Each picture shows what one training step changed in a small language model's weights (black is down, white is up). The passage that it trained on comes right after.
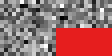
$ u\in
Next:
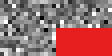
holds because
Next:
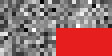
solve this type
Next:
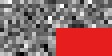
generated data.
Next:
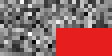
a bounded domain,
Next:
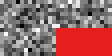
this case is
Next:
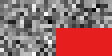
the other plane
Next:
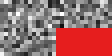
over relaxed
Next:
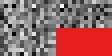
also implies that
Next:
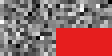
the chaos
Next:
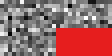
denote by {\rm
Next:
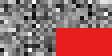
k - k
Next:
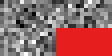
is smaller.
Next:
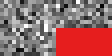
Under the
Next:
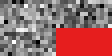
by extension of
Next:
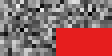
the desired
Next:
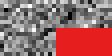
SI unit
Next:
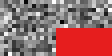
change of variables
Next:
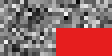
to the relation
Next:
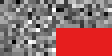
it suffice
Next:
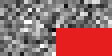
increasing function of
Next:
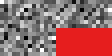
general case, where
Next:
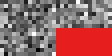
that $b$
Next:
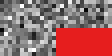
are ReLU
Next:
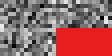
point. We
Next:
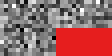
can control the
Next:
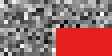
some nodal
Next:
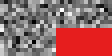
and AR
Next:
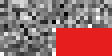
with partition
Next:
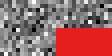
be a positive constant
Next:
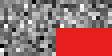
= V$ by
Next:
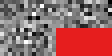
genus of
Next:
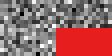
for two vector
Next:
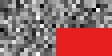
the square
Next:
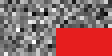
us put
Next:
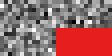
manifolds of
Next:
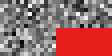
information on this
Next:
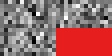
rrrr |
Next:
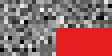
lemmas for
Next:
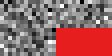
comparability of
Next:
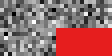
observe that
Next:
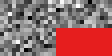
map is $s
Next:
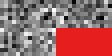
lemma} We use
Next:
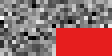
$d$ and
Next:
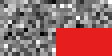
difference between the
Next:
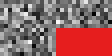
flat: The
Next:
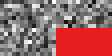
coincide with
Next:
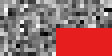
its timing
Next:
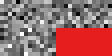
Let $L,
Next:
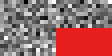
function theorem gives
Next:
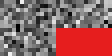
pair of paths
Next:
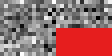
present a
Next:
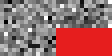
without boundary.
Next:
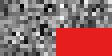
thus the optimal
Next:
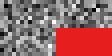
the minimal element
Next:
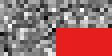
convergence tests
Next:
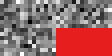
general question
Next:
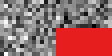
generally has a
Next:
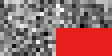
iterative convex
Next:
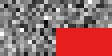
is quite
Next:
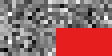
map. If the
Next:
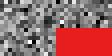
note, we
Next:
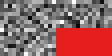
then, as
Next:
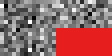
supported in
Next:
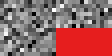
measure on hyperbolic
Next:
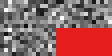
matrix. Fix
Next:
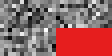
to see that for
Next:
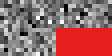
\noindent Since
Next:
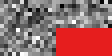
to a term with
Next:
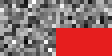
is often
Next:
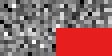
continuous if it is
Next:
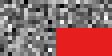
of the map.
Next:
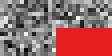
variable $t$
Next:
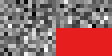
examples. Section
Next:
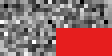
of sets within
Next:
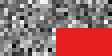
\alpha \to
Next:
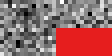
finite dimensional
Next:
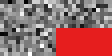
the analysis and
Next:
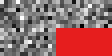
scales can
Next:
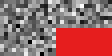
paths in the
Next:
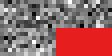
Its possible
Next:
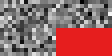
have for each fixed
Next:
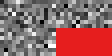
Then, since
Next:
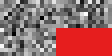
fields on
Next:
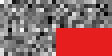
seems also
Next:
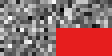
sending at
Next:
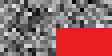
to the case of
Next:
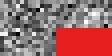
the total
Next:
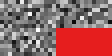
a diffusion
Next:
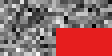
to stop the
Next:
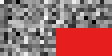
zero, the
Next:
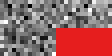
If $\partial
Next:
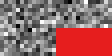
sequence such that $
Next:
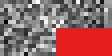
base point
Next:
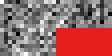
order, the set
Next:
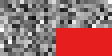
probability. The
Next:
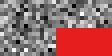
bounds the probability
